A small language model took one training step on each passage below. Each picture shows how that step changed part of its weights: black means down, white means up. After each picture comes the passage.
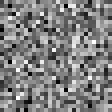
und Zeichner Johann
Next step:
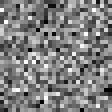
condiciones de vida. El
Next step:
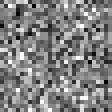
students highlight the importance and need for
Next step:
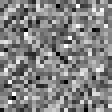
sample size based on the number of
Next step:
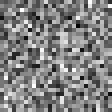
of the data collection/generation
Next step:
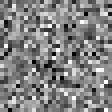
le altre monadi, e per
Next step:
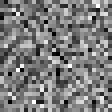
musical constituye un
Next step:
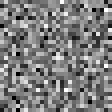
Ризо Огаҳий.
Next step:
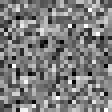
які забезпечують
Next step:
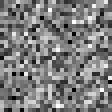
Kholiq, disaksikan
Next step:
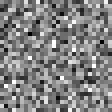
l'homme, à la
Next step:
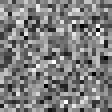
South Cotabato which six
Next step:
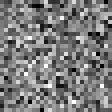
also auf verschiedenen
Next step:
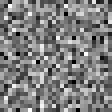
ground of inland regions.
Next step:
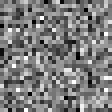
metodologik xususiyatlarini
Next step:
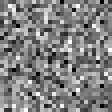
winter convection processes
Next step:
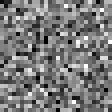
sectors: agriculture and
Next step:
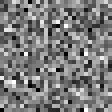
of Teaching Biology,
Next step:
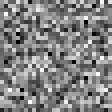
were previously a source of
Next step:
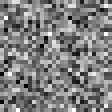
is believed to have become
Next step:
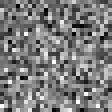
10 seeds within each flat
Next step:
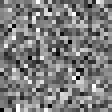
plants for phytoplasma
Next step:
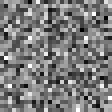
and facilities, but also by the
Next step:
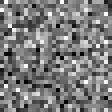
sentiment beyond amusement,
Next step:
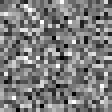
servizio pastorale*, a
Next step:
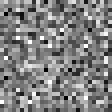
of innocence, rather than
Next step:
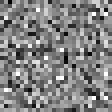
mentioned in prose a boyish
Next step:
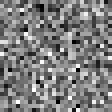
hizo referencia a la
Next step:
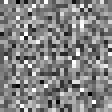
Ziel C. M. 30
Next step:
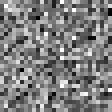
triggers of poisoning and
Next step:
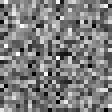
However, MIPv6 is
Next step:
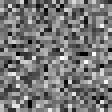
that may not adequately represent
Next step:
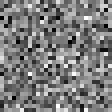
como entrevistas e testes
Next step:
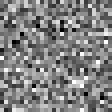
medium contains at least 1M
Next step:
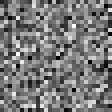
és combatre aquestes
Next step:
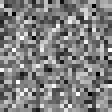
In 2016, microplastics
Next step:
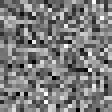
with both diseases. Among
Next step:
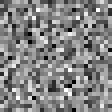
the error detection capability in
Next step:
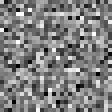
klinik farmakologiyada
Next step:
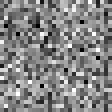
appears in the collection of
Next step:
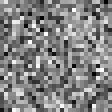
actuar en nombre propio
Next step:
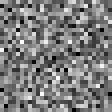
divergence theorem, and
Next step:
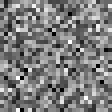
surtout en relation avec sa
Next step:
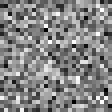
работе [5] автор
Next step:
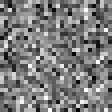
in tumor microenvironment
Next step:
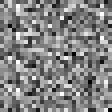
erishishga imkon beradi.
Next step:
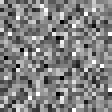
class A data points from class B data
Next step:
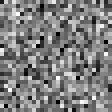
alimenticio, tanto en
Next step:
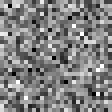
Zugleich ist sie
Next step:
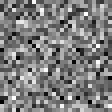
spa, la satisfaction
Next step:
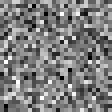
inner model yang terdiri dari
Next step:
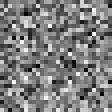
yaratilgan hamda
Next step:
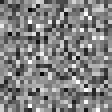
the influence of particulate
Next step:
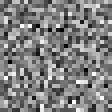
fixation of 98% observed in
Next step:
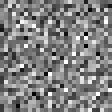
an Zukunftsbildern,
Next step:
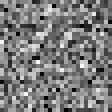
model sabitli ve trendsiz
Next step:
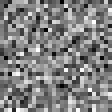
constraints and maintain a high
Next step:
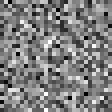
Employment in India:
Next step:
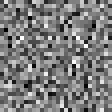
training and technological knowledge that the
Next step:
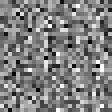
and spin properties, making
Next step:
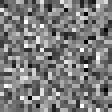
yaratishni talab
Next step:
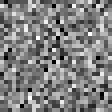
est un mouvement articulé
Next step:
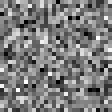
drei Faktorstufen
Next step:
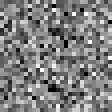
forma de identidade, a uma
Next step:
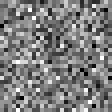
der Ergebnisse von
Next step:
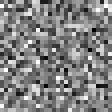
PESTEL and finally the results
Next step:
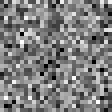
tensao, como se parte do
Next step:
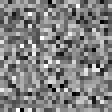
Europe – constitutes
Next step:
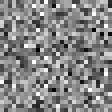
vida y su obra con la
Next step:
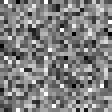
Rustam, M. R.
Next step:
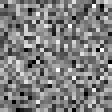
yetkazishda katta
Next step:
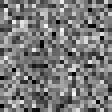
журнал социальных
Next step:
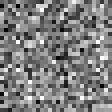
over multiple hops in a
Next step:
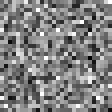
concept, study design Data
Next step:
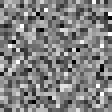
*Life and Works*, where
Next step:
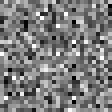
izrade novog Plana
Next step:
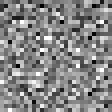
забыл сказать -
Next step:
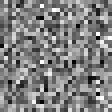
la prostitución se dieron la
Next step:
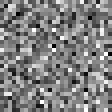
important implications for how to design
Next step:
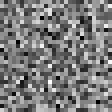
Sobir o'g'li
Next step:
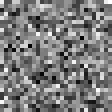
Data analysis is a statistical analysis using
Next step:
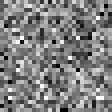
masofa sinoviga
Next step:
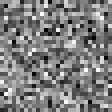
hand, MODIS has good
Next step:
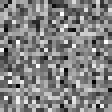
obtain the final mask.
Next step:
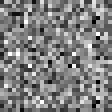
nima? Amerikalik
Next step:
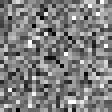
de aquellos habitantes que
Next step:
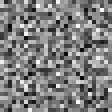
SST 0 NULL 7
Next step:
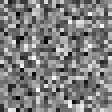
Хозарський каганат
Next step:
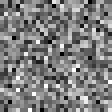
caso do Reino Unido frente
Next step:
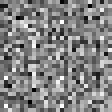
в процессе изучения
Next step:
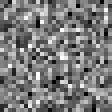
same time. Post-training
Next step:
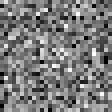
fabricate an inexpensive
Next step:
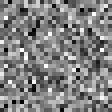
pojmowana jako
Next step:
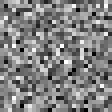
test) is important[2]. It is
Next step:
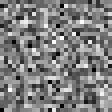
което подчертава
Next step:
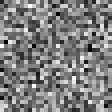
to allow the management of guest
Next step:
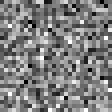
budesonide in early
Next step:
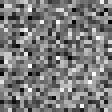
Writing - Original
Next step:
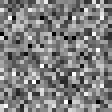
B., Slitt, A., and
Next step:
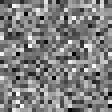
a ser erradicado” na
